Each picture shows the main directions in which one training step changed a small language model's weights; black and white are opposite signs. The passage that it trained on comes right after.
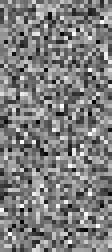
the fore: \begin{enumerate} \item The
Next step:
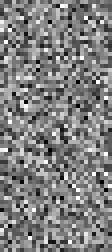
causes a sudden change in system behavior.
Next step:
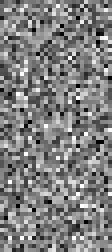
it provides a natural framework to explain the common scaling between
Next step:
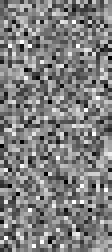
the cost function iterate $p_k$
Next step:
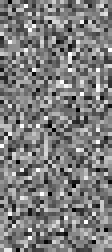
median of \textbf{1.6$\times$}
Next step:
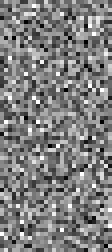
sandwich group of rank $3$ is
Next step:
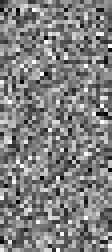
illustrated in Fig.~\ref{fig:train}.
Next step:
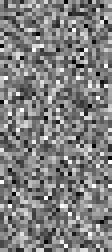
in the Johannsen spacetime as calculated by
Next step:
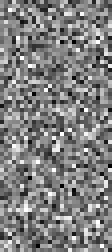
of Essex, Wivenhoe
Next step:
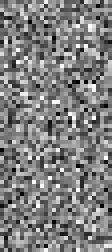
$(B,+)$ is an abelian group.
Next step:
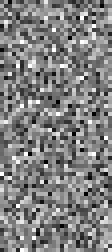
Let a graph $G$ be given. Furthermore,
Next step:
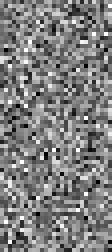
the NW top facet and to the growth of
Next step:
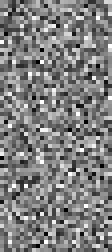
A. Agosti, C.
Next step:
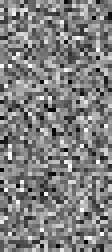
\bv \cdot \nabla_\bx j -
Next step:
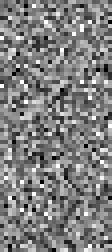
\subsection{Mean function estimation} Our adaptive
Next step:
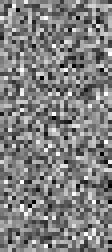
whose boundary is a horosphere. When
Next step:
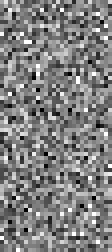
with SEM micrograph in inset (f).
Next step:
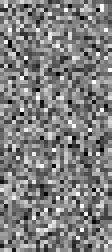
understanding of the effect of the damping term coupled with the
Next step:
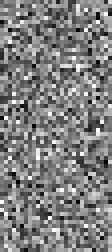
{Physics} {VI}\/} vol
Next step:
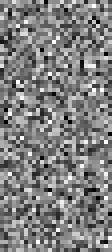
a local vertex operator algebra. One is thus led
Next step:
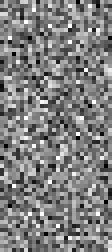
$x^Tx$ & \\ subject to &
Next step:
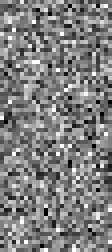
geomembrane, leading to puncturing or
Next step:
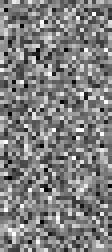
common user ID, it is important to point out
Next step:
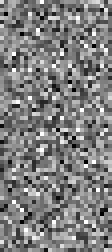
\end{lemma} For simplicity, for any
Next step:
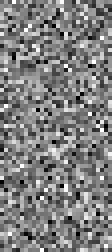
muon $g-2$ anomaly
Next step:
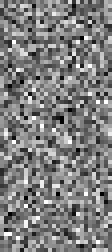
the thermalization tube, hence their adequate
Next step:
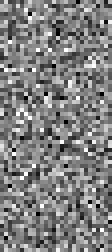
2]{Sta93}. By construction of $\mA
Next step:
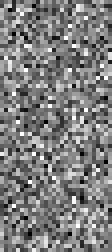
compatible grading by an abelian group satisfying certain grading
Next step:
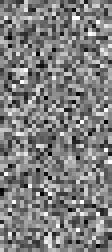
packets to other such packets with well-defined
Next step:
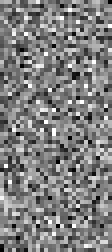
separatrix. Rather than use these variables to
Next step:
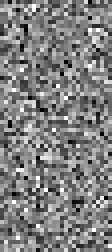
a classic approach to study ordered structures.
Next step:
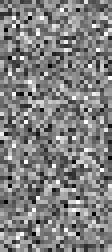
valence s state of this atom to the
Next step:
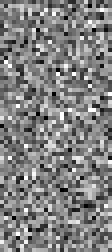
we will make some action-angle transformations to transform the
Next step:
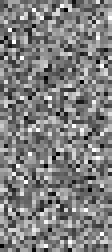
Lemma \ref{lem: role of the disjoint union
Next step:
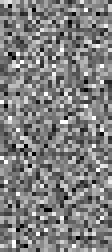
Parameters given in \eqref{parameters}.}
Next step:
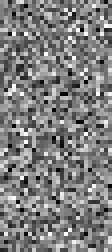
of these patches at lower temperatures. The
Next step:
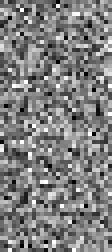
$q$--value, sphericity effects have a great
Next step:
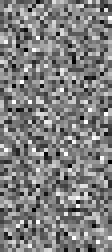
The other aim of this article is to give particular solutions
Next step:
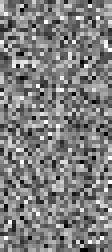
Binomial distribution by the Poisson distribution is
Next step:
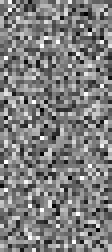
models, and more importantly shaken the
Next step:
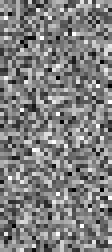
unit simplex in $\Gamma(L).$ Applying
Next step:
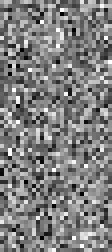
theory of Section 3 by allowing the random variable
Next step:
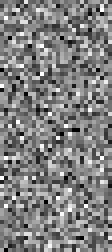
only at HERMES energies. At lower energies
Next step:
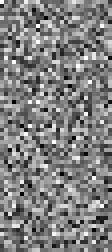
Programming}\label{sec:DP} We start
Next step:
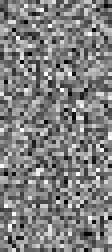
use to study extrinsec properties of the
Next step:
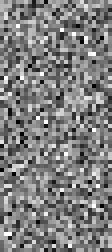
group $G_F$ by some closed normal subgroup
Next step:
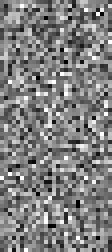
dwarf disks \citep{j0207},
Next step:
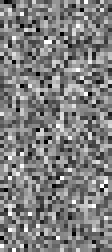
plasma in the electrostatic regime (assuming a
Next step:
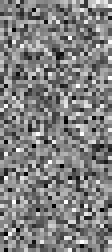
III boundary components are isolated points where the variety degenerates
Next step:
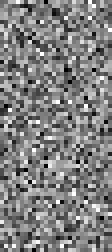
a one-dimensional coordinate $s_{\pm}$ along
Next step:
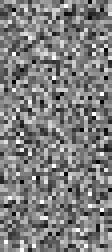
for a excitonic state around the high symmetric points
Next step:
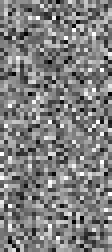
these limits. They are obtained on the same
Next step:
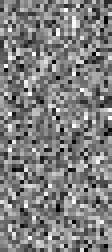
family of peptoid side chains attached
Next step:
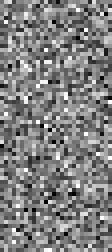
and $m_s$ =±1 exists
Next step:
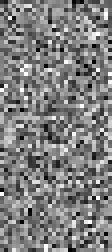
asymmetry parameter $\lambda=0.11$,
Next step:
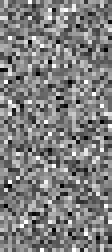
strong information on the topology of the manifold. \\ Our
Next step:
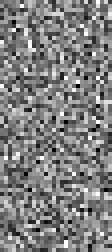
\to \mathbb{R}$, which is
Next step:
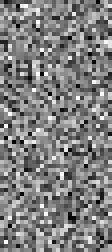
linear refractive index in the low light intensity regime
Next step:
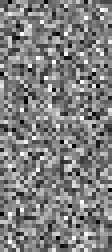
\ep/2$. To simplify the following
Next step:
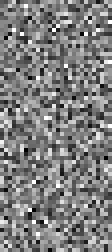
20\% significantly improves the Dice scores
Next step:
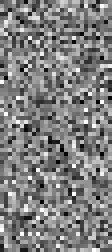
of exponentiation, we will generally understand set theory
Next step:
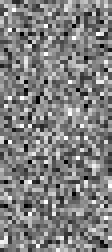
diagrams is oriented counterclockwise. When no
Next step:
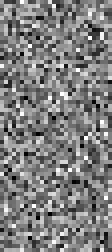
direction of arrows represent the motion of bulk maxima from
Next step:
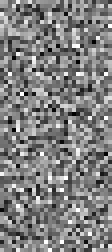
thus to be expected that for any particular photometric
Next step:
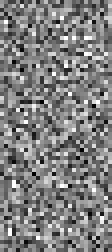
the de Rham differential commutes with the pull-back
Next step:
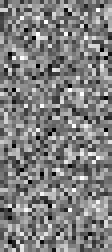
structure of the perturbative expansions for different quantities in
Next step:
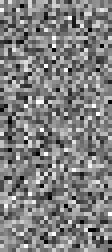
to photo-emitters). The combination of these
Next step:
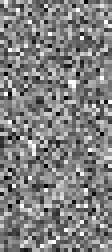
is concentrated in $C\times C$ on
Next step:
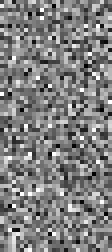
\right\vert }}X\right\rangle
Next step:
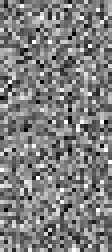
for area-preserving flows on compact surfaces of higher
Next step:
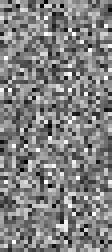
= su = us$ with $s \in
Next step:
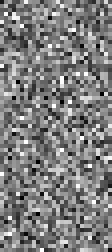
\end{figure} There are $16$ such
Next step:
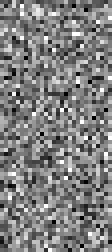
We describe the structure of the commutative and skew symmetric
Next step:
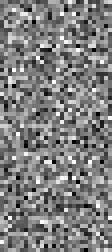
2.2. Third Boundary Value
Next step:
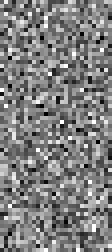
(ii)~depend on $B$, and
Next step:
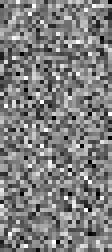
}^{\prime }tdt}}$. This means $\epsilon
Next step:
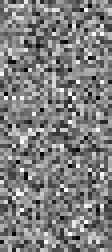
3, we prove that the conjecture of Fendler
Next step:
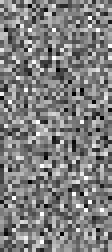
efficiency (ETE). For the internal parameters, we
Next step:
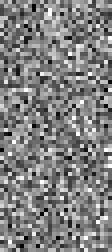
basis functions. In fact, the spherical Bessel transform
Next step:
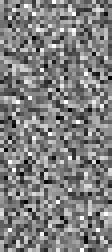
\demo{Proof} One checks, using Definition
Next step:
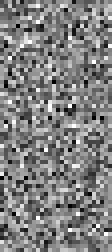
geometric way of the construction of the Verma modules
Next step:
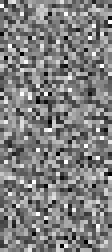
can be formulated as follows: *the DC
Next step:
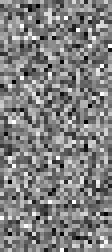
stochastic process taking values in $[0,\infty)$, such
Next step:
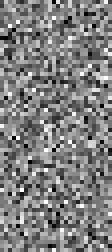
ordering is not characterized in a strong way").
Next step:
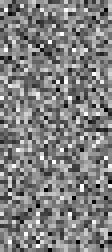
\psi(b Tr(av))
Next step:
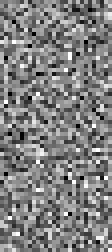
the upper half-plane, covering one unit of area
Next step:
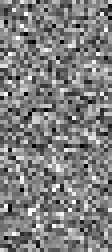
approximation (\ref{021}) is a
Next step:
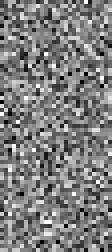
$n^{th}$ order Chebyshev
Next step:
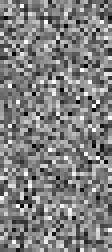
and classical Genocchi polynomials, respectively (see
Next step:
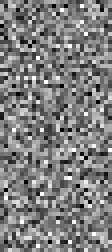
If multiple BCG candidates were suggested for one cluster,
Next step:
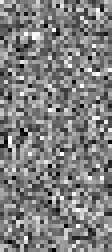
businesses of SMEs in the UK
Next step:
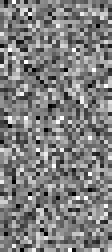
In response, emerging detector designs aim to
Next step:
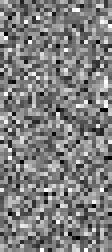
was performed in the full kinematic range of
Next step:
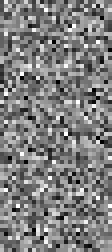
we need, as before, $\lceil
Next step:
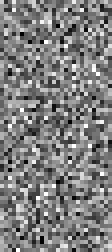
this manner, it suffices to show that every
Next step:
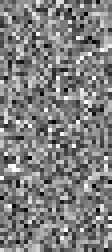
$\kappa:K\to U_\varLambda$
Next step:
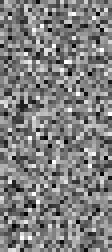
work 1,182 students --- close to 30\%
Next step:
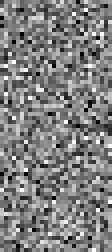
of 927.8~nm and are directly coupled
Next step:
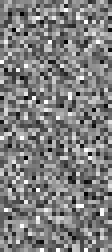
ds-DNA, the length of
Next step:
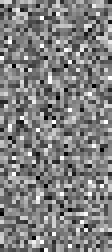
0\neq\eta_2$. Setting
